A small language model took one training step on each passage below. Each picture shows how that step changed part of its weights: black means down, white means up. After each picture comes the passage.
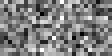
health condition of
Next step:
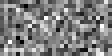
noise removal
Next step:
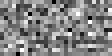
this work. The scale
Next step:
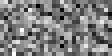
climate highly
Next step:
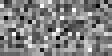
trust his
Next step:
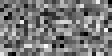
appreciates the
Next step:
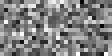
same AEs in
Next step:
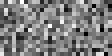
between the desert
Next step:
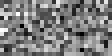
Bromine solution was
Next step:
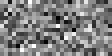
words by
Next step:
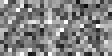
SM and the
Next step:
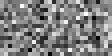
Faculty of
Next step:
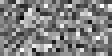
capacity needs
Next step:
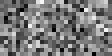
the various effects when
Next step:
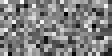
long time, but how
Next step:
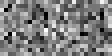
selection. This case
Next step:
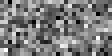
as higher traffic
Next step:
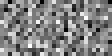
line in the main
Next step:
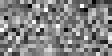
brown red
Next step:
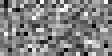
nuclear matter
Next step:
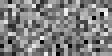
in a full
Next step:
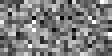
very common. To
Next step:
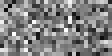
interactions. The
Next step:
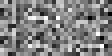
the role of the
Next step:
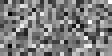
can act as
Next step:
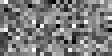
several other box
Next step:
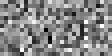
flow past a
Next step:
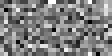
it occurs in
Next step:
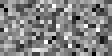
and their performances and
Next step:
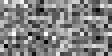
resistance of the
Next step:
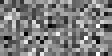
industries such as
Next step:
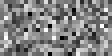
Esthetics in
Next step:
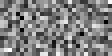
since the instrument
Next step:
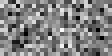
be a feature of a
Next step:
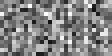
in escape
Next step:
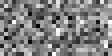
Chemin de
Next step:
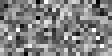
of this compound is
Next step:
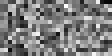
same as the flat
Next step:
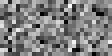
management as some
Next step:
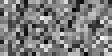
are summarized
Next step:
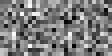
generated by the
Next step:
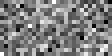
made upto
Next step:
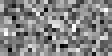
mathematical model
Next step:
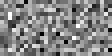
to vertical resolution
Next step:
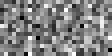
acts on the density
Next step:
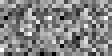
results demonstrate
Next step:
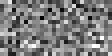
a slightly
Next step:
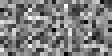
the significance of this
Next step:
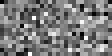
continuum solid
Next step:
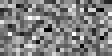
the number of classes
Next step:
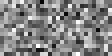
evaluation of the
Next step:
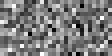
neglected the
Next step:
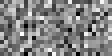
is (1) first
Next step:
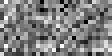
of Law.
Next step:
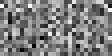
be viewed as
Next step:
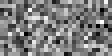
the limits of this
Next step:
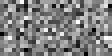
power is normalized
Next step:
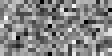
problem often
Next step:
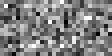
one axis
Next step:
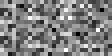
the power of the
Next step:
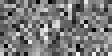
through a maximum at
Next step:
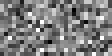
what ways is
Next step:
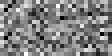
study. All
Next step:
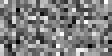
its role in all
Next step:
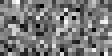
As yet, research
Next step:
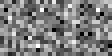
the void according
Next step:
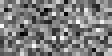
spin polarization
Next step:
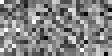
pure pair of
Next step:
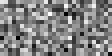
also like to add that
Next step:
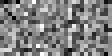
with the levels of
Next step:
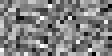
about the project and related
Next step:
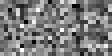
were no significant differences
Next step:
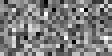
without running
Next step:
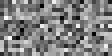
mismatch between
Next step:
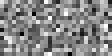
Mean scores
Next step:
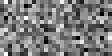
long times are
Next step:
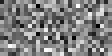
product (I to
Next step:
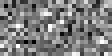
in CHD
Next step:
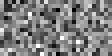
to the lack of
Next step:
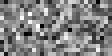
of decreasing surface
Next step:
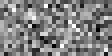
values of linear
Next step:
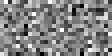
which we do by
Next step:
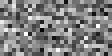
the group of patients
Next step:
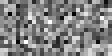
post after he
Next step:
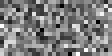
of a DFT
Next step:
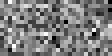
(Tandon et
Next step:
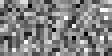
optical spectra
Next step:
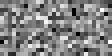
the characteristic equation
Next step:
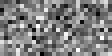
Raster scan
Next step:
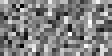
effectively maps
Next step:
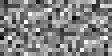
and retail
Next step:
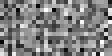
and $\xgo
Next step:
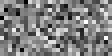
Structure Of
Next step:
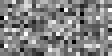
an era of high
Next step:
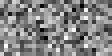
fact the solution of this
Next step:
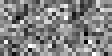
emphasized two
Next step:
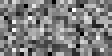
this paper we have
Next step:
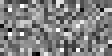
modify information in
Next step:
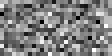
the LMA
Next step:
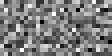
modules must be
